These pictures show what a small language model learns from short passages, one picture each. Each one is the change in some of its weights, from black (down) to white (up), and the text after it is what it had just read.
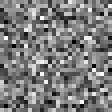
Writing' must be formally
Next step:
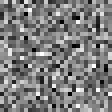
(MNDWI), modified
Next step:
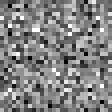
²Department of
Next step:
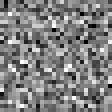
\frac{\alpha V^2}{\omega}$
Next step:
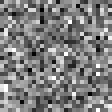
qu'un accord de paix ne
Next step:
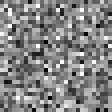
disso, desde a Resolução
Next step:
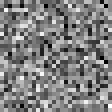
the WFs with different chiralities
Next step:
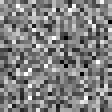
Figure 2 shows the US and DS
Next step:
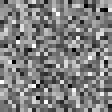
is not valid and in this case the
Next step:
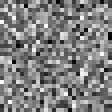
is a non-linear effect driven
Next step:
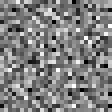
not optimised for this particular experiment and
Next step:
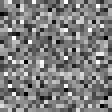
STRATEGIES OF
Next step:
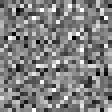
I (\Omega,\psi,\delta)
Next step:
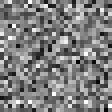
different POS tags, where the
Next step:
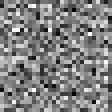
ta'lim oluvchilar
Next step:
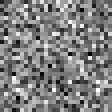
20 mL NMP, and then the
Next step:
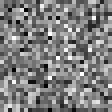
cell, so the effective volume
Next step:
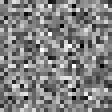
podemos afirmar que de
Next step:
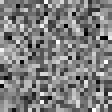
be adopted in order to support this
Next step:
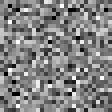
pluviométrica no ano
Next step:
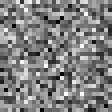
45. Denison JA,
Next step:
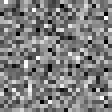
qabrlari joylashgan.
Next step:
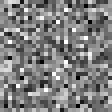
омиллар бўлиб,
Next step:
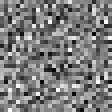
"The Basmachi or
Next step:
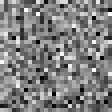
channel characteristics, including
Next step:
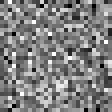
trend given hardware specifications
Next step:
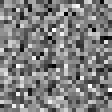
some more features, and is active
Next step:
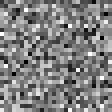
umr davomiyligiga
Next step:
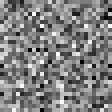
better query editing;
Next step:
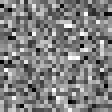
The recreational value of gold coast
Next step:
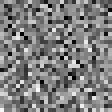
18 diagrams by more than one
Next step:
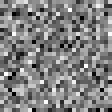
labels for $f_X$ and
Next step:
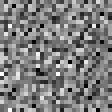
Japan's dazzling
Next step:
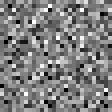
habilidades clave como el
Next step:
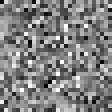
adapted to local conditions and
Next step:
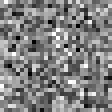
she’ru adabiyotda
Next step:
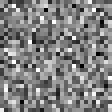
descritto dal bastone di
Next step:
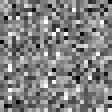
models when illuminated with a
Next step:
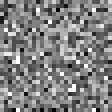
for future machines [1],
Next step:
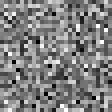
that there is a volumetric heating
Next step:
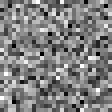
the geometry, if the
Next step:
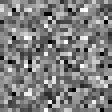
или отжимание и
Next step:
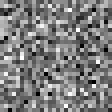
collection of system parameters, defined
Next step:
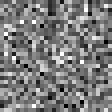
A simple modification in the structural
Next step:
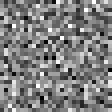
irrigation system modeling.
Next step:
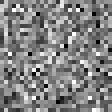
connect valence and sea
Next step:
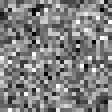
saline-affected areas
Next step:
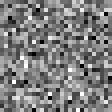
5 English language
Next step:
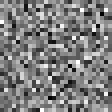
rate and the orbital period in
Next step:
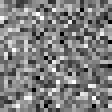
taking this minimalist approach, one
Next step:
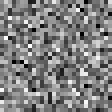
I read all the posts that relate
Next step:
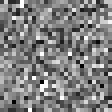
inhibitions were within the range
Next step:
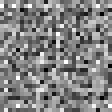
повторюваний у
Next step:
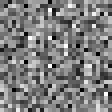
rekening van de debiteur
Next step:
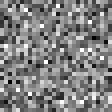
that FRBs are a useful
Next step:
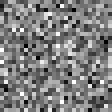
direction at the intersection of quantum
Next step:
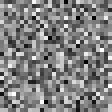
cholesteatoma sac,
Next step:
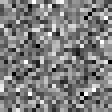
use Wasserstein distance to measure
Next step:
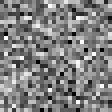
very much dark tree and the
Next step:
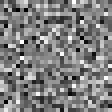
Merisi network using integer
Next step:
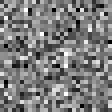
fastest-growing and highly
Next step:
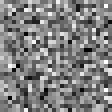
1. Dorosła
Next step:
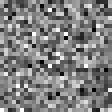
segura das turbinas
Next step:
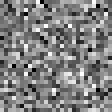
These societies are inspired
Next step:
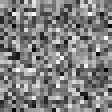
seguiu as etapas
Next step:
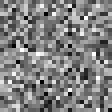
mintaqadagi asosiy
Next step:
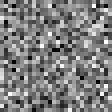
along with Lorenz curve,
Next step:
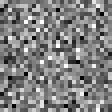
fits to the first and second zeroes
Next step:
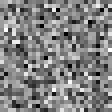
Die Messung mit dem
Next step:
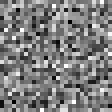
Phillips, M.
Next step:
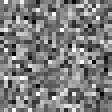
pedagogik jarayon
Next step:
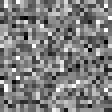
ou ampliado riscos
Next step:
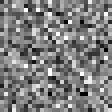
ASTM International, 2018
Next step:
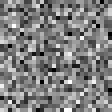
on the observer azimuth
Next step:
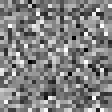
$W_{eff}$, and this feature
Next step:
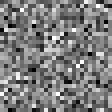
Institute for the Physics and
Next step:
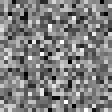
new onset. An ischemic
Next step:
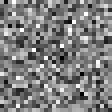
to the thermal oxide surface
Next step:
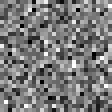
the motion of $N$ particles with
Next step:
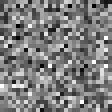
softback Engli sh
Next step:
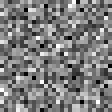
oldingi / (alif)
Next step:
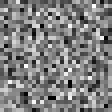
periglacial areas of
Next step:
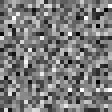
the response variable. This
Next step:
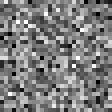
bir fikrni bayon
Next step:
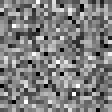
davrda bolaning
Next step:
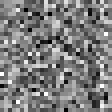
Analysis with Constraints
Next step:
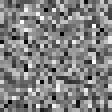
potential via a negative nonminimal
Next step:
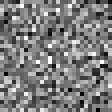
the annihilation operators of
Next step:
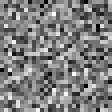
child's age, minimum
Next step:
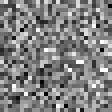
the following way: \begin{equation}
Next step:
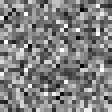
and work in professional and private
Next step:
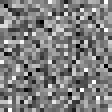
14. Estetska
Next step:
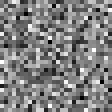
dos dados Os dados da
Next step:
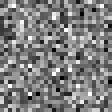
interconnection among workloads
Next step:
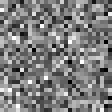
nanomagnet as a
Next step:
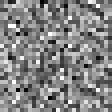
diğer sermaye
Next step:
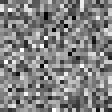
when applicable, to present original
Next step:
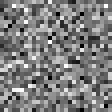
fraction of 23\%, and that
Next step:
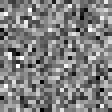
come back to the topic,
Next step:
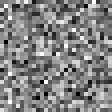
and logistic regression's
